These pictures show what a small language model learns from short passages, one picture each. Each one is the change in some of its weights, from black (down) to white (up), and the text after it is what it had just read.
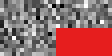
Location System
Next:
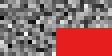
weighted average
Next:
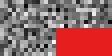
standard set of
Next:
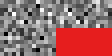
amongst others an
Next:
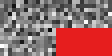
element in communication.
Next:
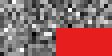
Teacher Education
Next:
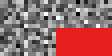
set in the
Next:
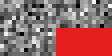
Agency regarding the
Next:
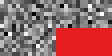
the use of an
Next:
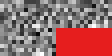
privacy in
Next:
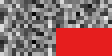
the Department of
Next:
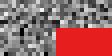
be poured with
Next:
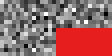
a child off
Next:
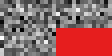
machine repair model
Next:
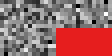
us to face
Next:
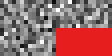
is that women
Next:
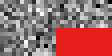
for s- and
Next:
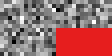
This, in
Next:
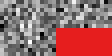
by this collision
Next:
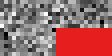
various operating and
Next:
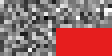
a building. More
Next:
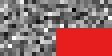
wire, which
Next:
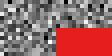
to achieve satisfaction,
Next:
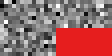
burns might
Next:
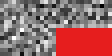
Current ratio,
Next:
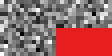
open the content,
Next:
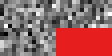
era of digital
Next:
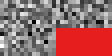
novelist who
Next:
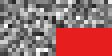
of drinking
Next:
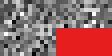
spectrum of
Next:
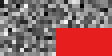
done were total
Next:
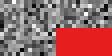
Study Gender
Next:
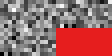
as large and important
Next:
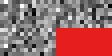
Lanka while
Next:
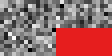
limited resources and
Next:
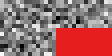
examine production output
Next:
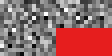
a variety of
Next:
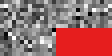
behaviors and
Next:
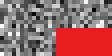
the necessary processes for
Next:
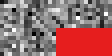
The newborn
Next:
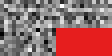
in Fig.
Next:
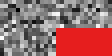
Sample number
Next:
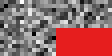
axial test,
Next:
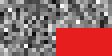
multiple departments
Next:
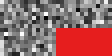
a clustering
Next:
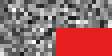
and content validation
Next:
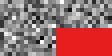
Interactive Medical
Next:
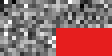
PEFR was significantly
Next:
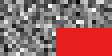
can be requested
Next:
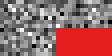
and with few
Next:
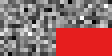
work is an important
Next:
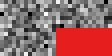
goods' in
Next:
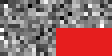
de Jonge
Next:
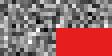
the path is
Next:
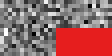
selecting respondents for
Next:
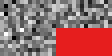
*what is
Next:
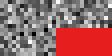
to collect audio capture
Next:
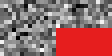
similar to any other
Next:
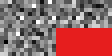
at the deepest
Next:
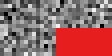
merging the
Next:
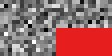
well as rather
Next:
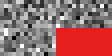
while the highest degree
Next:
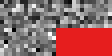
model is simulated
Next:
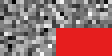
is not known but
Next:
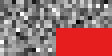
does not need to
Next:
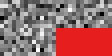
water as well as
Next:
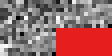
determined by the specific
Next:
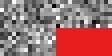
Interest The authors
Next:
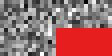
type II
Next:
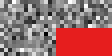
media data to improve
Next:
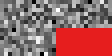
many of us
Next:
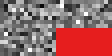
and day. The
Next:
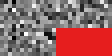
citation count
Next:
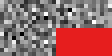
a considerable loss
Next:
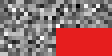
and minimal
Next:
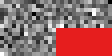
the energy of the
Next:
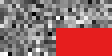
the radius of
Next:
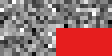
Impact of
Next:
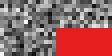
in the big
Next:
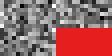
tried to Figure
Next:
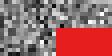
M/10 solution
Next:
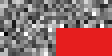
overall increase of
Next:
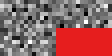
basic properties.
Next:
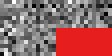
The Component
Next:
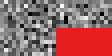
vocational education
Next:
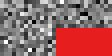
communication. We found
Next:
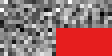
study in rural
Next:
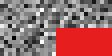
conflict of
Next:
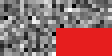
UAM logo
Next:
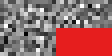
of customer
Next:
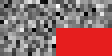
now accounts for
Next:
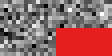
levels and characteristics,
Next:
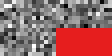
These muscles
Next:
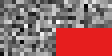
that extends in
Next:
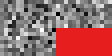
interests or personal
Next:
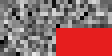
addresses -
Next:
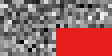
maximum 1 year or
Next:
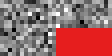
order to have an
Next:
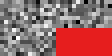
also explore
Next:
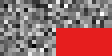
have proposed a
